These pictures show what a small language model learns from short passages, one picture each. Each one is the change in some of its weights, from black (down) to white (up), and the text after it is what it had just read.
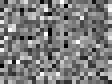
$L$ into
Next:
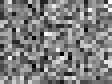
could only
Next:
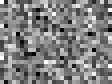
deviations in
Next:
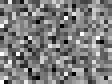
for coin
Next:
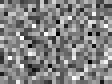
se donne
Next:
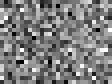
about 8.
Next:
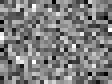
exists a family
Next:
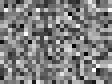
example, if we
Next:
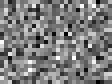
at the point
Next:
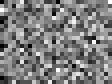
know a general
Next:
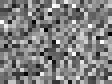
the branch
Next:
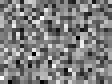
is not the same
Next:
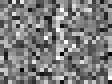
time that this type
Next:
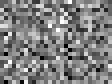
by ${\cal
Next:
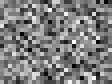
of vector spaces but
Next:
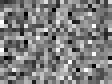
\] where
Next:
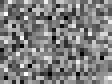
write $\Delta
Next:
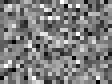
$b$ are
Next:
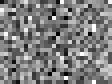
$$ For a
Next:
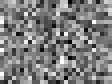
inequality. We now
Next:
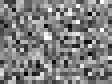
will use the
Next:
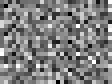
if, for all
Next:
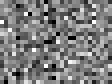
continuous. In this
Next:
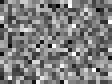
ideal $\langle
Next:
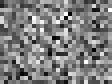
${\mathcal Y}$
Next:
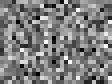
show the condition of
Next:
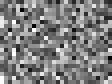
is similar to the
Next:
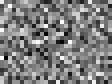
from the whole
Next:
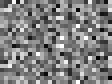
that, also for
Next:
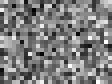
explicit about
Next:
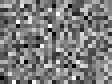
the general definition
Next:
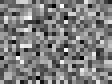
system of equations $$
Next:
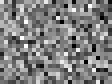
first phase
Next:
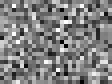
in writing
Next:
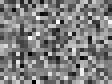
is met
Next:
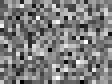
i < k
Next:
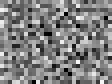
called {\it
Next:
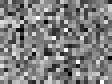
B)$ is called
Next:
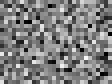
set of all
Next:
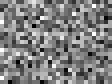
to the same
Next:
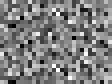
finite difference
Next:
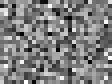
with those of
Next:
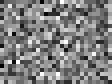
$B$ or
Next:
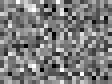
the subspace of
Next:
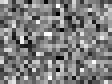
preceded by
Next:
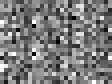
{\em has a
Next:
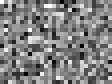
the term inside
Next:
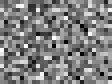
+ \cdots +
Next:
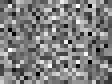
are convex (that
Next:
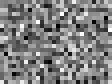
a {\it
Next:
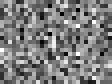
result, we can
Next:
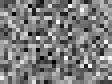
v$. We
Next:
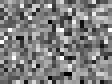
minimal sequence obtained
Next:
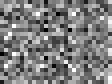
by deleting
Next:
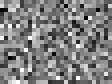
the wheel
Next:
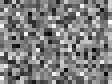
{\it for
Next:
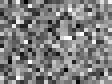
two exponential
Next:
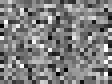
in applied
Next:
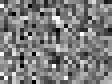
it is either
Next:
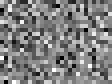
contained in the
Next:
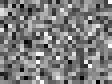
determines a subset
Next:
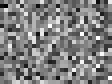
of them,
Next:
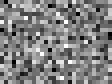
its image
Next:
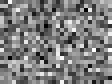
G.$ We
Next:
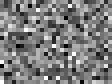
$\mu$. This
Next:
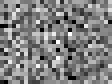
removed by
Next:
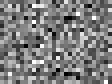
the existence of
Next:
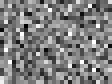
small types
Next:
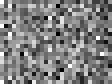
and inverse
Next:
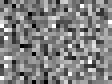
obvious for
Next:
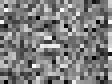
$i$ such
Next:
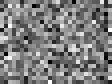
a one-dimensional
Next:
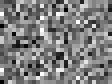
identify the
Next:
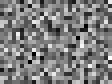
is not only
